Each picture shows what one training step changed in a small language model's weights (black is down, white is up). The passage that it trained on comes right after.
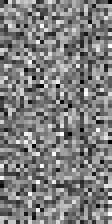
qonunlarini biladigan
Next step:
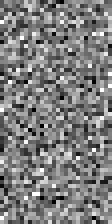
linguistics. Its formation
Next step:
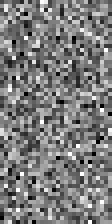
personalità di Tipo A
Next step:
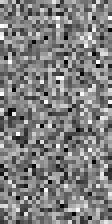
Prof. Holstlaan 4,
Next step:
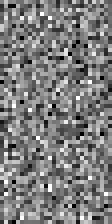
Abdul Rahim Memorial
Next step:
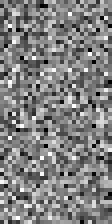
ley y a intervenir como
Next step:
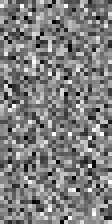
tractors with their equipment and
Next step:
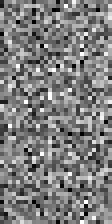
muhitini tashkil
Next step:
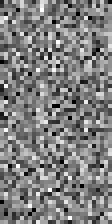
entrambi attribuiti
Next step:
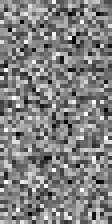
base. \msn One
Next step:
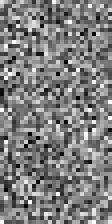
are responsible for making the
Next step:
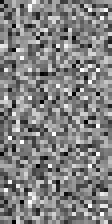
system $\Omega$. However, due to
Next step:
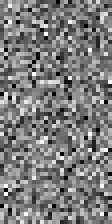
by using the EWI-FP
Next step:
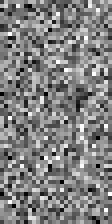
of Research and Development*
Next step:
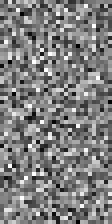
\eqref{levelk}. Below
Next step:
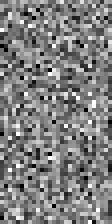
algebras $\mathcal A_1$,
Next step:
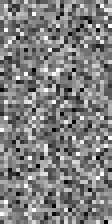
entusiasta participación de
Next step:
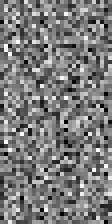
va xulosa chiqarish
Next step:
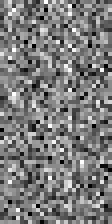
seguono sono state
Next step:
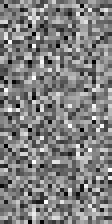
interests-the German and
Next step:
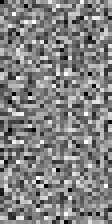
level. This is simply due to the
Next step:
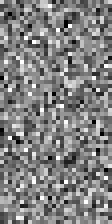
Banach space with $X\subseteq
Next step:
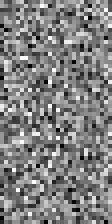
Herausforderungen im
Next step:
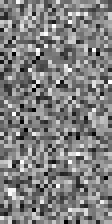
Pre- and Post- period of
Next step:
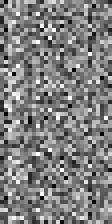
qonuniy vakillarining
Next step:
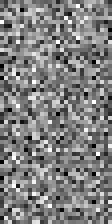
of the balls in the set
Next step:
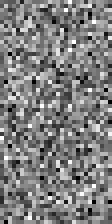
been prepared, among which the
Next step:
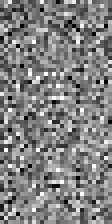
is the specific heat of the
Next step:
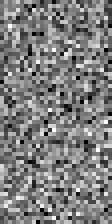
be undertaken and solved by
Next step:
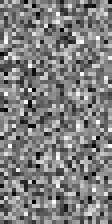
Chern-Simons 3-form on
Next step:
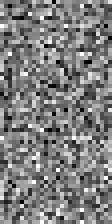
an approximate solution found by some
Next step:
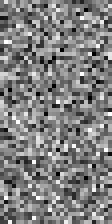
our open urban computing
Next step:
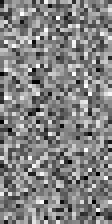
administration of the complications
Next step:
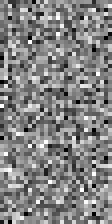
Tragedy of the Commons
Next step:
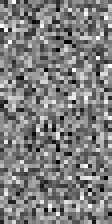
oshirishni, balki
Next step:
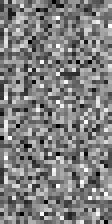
to approximating sequences of solutions .
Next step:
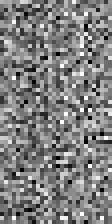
katta ahamiyatga
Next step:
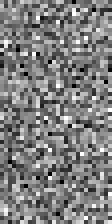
and 60 healthy controls were
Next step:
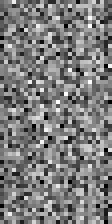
los mismos motivos de los
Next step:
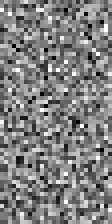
this progression, humankind
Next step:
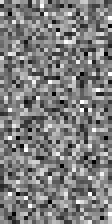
respiratory disease in
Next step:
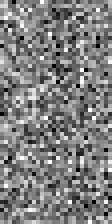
the viscosity theory to study
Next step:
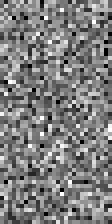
are clear-minded in
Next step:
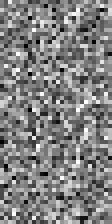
in $\Tops$ as follows.
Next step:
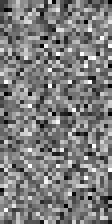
problem based on certain results about a
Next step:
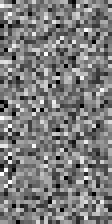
3 RESULTADOS
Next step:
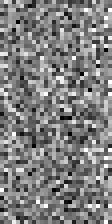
mexanizmi oraliq
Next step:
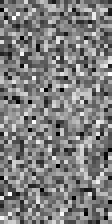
conjecture: on any closed
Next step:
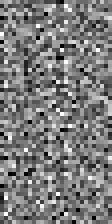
olib borildi,
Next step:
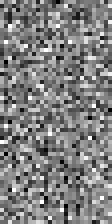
tourism development confirms
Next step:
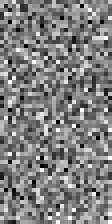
CMs According to researches from
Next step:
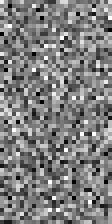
cliente final. Em
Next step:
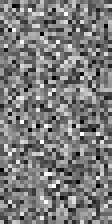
indianas también
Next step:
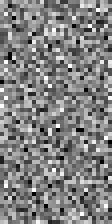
nunca (Gráfico
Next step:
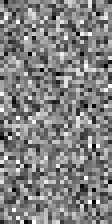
theorems for the characteristic
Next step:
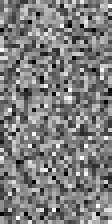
Consider the affine portion
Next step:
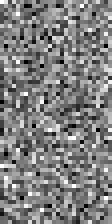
R., Yusupova S.
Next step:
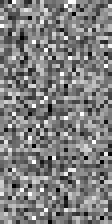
arithmétique de la Proposition
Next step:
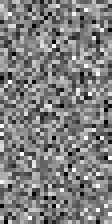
substances used in textile
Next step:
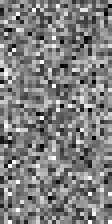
reported previously.
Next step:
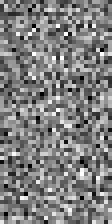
intra-articular (IA)
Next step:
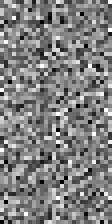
have \begin{align*} \Psi
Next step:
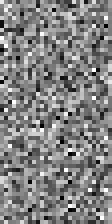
$K$of $E\Ba
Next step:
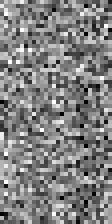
\bigr) \Bigr),
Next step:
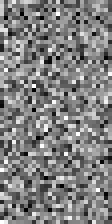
estudio de Amann et al.
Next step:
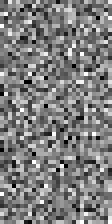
CO₂ detector has been
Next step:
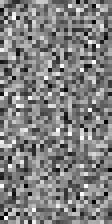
in the current work. In the
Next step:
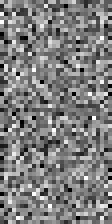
on the right hand side of
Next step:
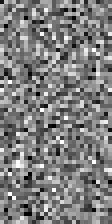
set $$\Omega_\xi=\lbrace
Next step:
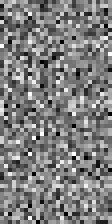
of not only communication, but also in
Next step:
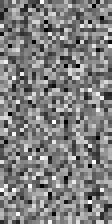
como nacionalmente .829
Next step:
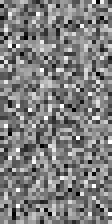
dengan siswa dan antara
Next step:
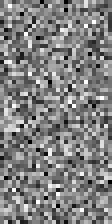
misma serpiente como la
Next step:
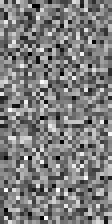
RL lineal homogeneo}
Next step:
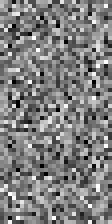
uncertainty quantification, if
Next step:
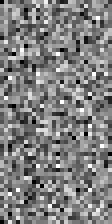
is perceived as poor or not
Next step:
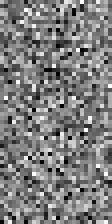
during co-precipitation process
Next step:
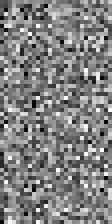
ham zarar beradi.
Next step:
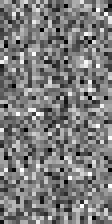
प्रति अपने
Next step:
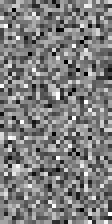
genetik axborot
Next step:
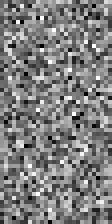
don Quijote en la
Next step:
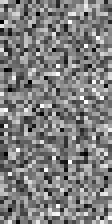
Silveira, L. F.
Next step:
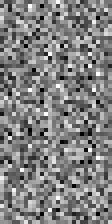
$u$. Clearly,
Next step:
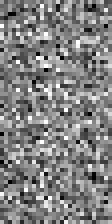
theta functions $\varphi(q)$ and
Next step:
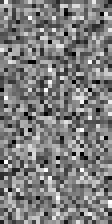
the rotation has enhanced the
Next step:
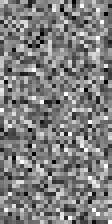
indirectly communicate with all other
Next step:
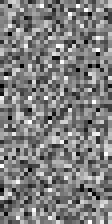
beneficial in treating male
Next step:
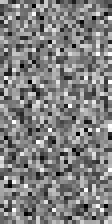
performed, and a score of 7 was
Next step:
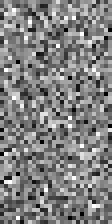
brindan seguridad y
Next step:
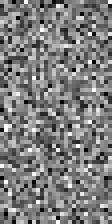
On the bearing strengths
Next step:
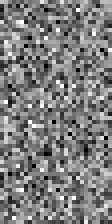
en las variables a estudiar
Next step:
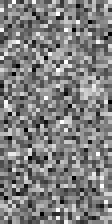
Federal de Educação,
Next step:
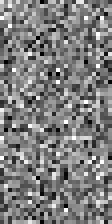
countable approximate multiplier
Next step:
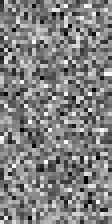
the time $t=1$, the upper
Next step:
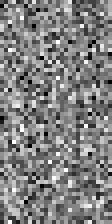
têm grande adesão.
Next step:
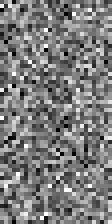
26 LTCFs on
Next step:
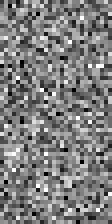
(°) Results and
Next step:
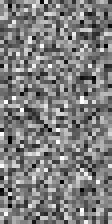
the same values in all frames for
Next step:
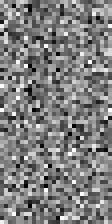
M., & Yakushko,
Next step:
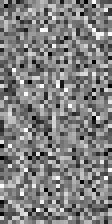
be a contributable factor for
